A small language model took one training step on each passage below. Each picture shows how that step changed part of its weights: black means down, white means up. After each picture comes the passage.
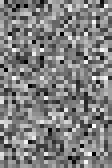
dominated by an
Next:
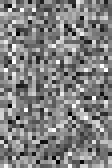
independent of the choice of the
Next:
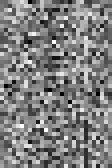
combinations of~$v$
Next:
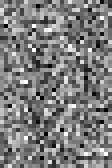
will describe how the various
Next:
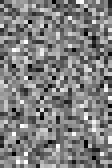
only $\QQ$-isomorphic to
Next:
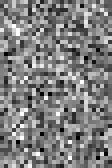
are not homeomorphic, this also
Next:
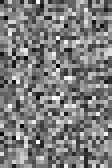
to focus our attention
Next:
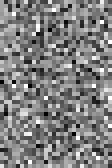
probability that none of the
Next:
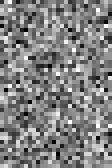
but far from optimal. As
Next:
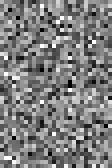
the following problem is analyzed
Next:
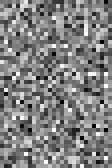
the fixed points of an action of
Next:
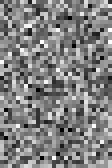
head end. Its
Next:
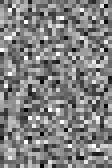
equals $n^2 +
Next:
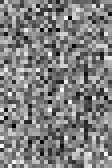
m}\ee and such that the
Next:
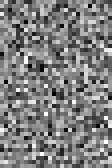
only if there exist non-zero
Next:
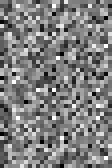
Math. Ann.
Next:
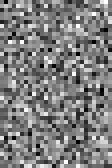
for every path decomposition we have
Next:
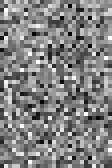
\alpha ,\beta ,\kappa
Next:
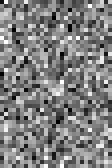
dx\nonumber\\ &+
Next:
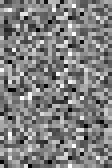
the converged point as the
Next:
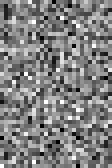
we can transform the above relation into
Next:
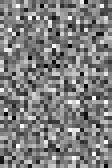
each smooth word of length
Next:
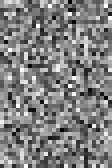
now evolves in a linear
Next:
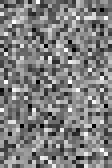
to the estimates until
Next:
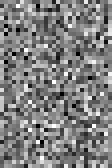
still supposed to be fixed
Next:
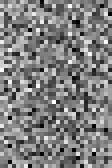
of its usage in the
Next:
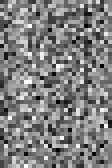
type, that is, for any pair
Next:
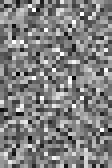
of the exact solution is shown using
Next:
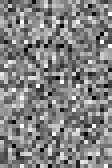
to find their answers;
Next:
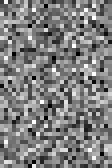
$D$, we deduce that for
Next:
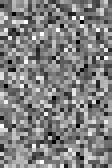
$\de>0$ there exists
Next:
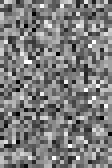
situation. It is well
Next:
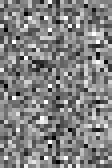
if whenever polynomials
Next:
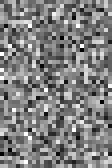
we may assume that $\xi$ is
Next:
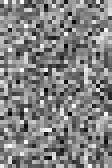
have also been broadly
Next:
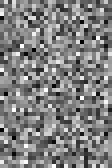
$\alp$ be an
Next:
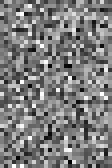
by the proposed method are presented
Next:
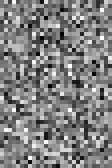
theorem and $F$ be the
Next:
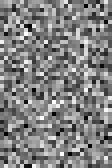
a symplectic
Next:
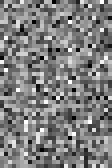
not Greek letter elements
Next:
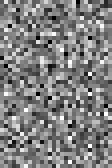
TDG schemes
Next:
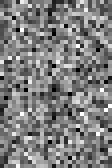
natural structures. The
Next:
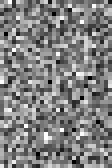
which leads to an array
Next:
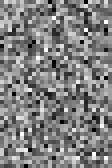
copies of $H$ with
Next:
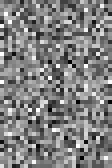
consistency of the linearized
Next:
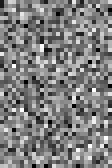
results are desirable. In
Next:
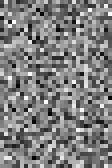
written the whole
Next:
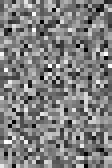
the discrepancy
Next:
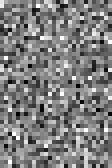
used the fact $ \o_j
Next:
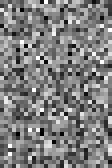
S_j \mid i \le
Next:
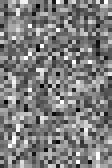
Motion vector {,
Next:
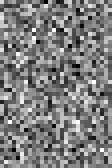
by a stretched
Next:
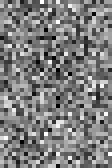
theory is also much closer
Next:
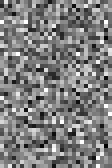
number $\alpha\in\tr$
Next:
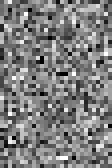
easier to work with.
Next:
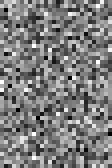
sofic groups are
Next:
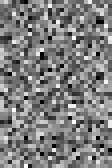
will enter the region
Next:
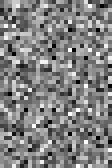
Tangent NILSS
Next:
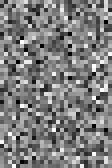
of Slodowy
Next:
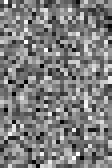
see an explicit example (for
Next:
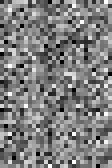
East Lansing, MI
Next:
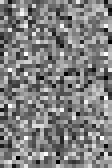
Then, observe (using
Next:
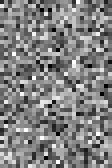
y$ are freely independent and
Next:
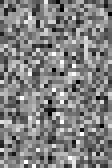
We denote by $\left(
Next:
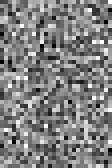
function $\theta(z|\tau)
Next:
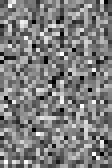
By (\ref{Sob})
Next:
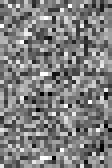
underlying networks have
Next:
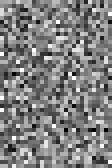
as an island. We denote
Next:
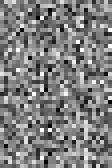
lemma was used for a
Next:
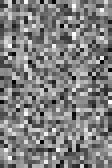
\rightarrow i+1)$ under
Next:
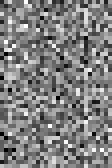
presented as a sum of
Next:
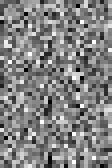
by Lemma \ref{lem6},
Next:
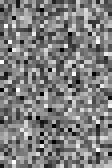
First we list the
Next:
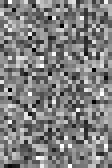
on~$E$. For the sake
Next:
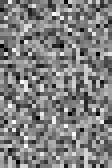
fluctuations are
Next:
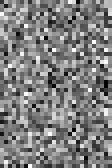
in [TZ1], the
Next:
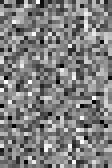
to as the $\ell_0$
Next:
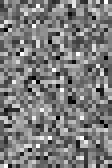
(D)$. The corresponding distribution ${\rm
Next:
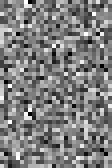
on the boundary of a domain.
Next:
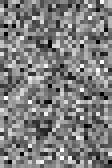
which describes the fake
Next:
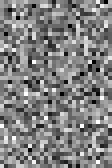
one may determine $T$
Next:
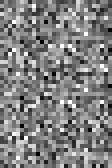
order the roots of the characteristic
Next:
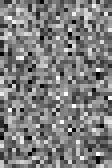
fact that $K_n\times
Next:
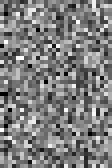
mean-variance mixture
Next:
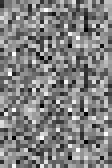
\end{equation} where
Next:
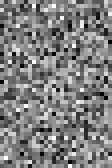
We consider the set \[
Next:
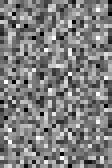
\ar[r] \hdots
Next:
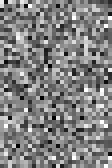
condition for the realization of
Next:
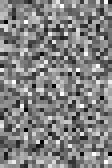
$\Hl$ is assumed to
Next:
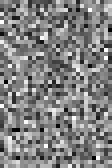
$z \in \Omega$ such
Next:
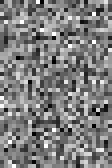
we shall skip to describe
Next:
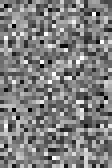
between the objects of the two
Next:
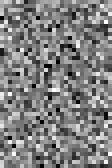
ideal tetrahedron.
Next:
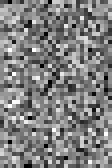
engendrent $B$.
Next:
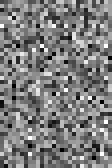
eigenvalues of $R$ are
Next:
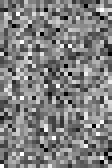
linear case with constant coefficients,
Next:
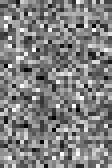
order relations} \medskip We
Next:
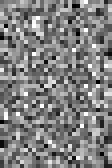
$F_a(X)$ distinct
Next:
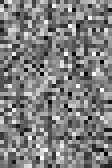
LTI. Thus,
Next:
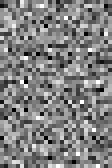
$$ On note $$ \Psi
